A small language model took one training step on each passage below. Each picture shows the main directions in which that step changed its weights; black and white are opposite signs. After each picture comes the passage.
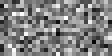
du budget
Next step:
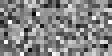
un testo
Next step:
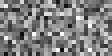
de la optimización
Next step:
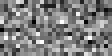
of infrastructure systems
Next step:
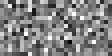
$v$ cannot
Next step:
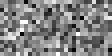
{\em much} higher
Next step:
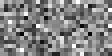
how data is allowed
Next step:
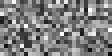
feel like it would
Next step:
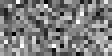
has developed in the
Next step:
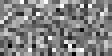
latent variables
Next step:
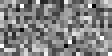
a vegetation red
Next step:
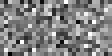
$A$, of the
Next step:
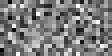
Doutor em
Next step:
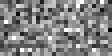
of the band structure of
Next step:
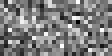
is smaller than the
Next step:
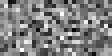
as transmission lines
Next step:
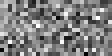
densities of 1
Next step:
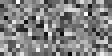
presence of multiple
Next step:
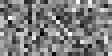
le choix et
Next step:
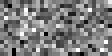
have been observed by
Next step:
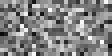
предгорных и
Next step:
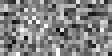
\mbox{if }
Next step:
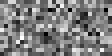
and it is the
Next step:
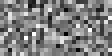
assumes that all
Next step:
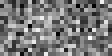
's$ we get
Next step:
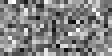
mm, and a
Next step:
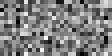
the significantly higher
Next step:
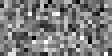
them. X-ray
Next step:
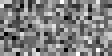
responsable para
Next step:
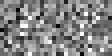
observations were obtained under the
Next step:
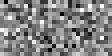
influence on the
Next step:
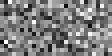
carry $x$,
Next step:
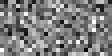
the matching conditions
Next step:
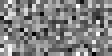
vezes não
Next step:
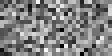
to the more common
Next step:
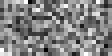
commonly with a
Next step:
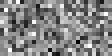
over twenty
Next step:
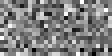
across the transition at
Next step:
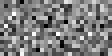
, \quad \Delta
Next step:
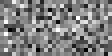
at one of the
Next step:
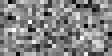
GAT model with other
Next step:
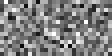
estimation procedure
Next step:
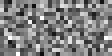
most prominent
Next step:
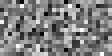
Ces observations sont
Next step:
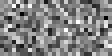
is gradually
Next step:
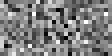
alta. Além
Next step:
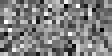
mol% of the
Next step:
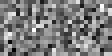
basic) of the
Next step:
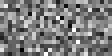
de los datos
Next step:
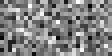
situation simply due
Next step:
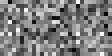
ile kumar
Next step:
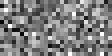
contradicted by
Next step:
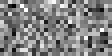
OF THE
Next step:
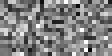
implementation of the
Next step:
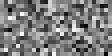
standard expression of the
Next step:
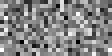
autoria deste
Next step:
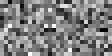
smearing is
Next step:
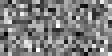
to that of the momentum
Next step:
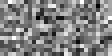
exact and was several
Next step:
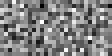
reiterating its
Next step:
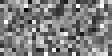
dipole form of
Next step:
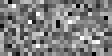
NJL model,
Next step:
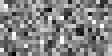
\eta \left(
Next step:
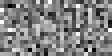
management of
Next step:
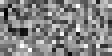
es tracta de
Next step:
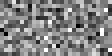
in the problems
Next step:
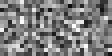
s deficitmi
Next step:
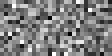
what we see in
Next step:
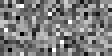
averaged over
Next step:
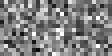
additional information on the spin
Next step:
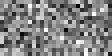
to check that the
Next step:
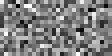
the benefits
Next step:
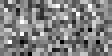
is divided by
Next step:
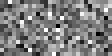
This therefore constrains the
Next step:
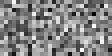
in its center and
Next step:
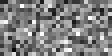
a result of this
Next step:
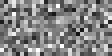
satisfactory by
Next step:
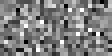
were provided as
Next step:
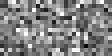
we use hedge
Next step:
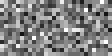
the evaluation of
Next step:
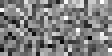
seriedad del plan
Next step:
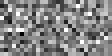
field of research, the
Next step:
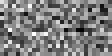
the spectral method to
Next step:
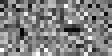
the validity of
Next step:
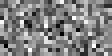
cada uno de
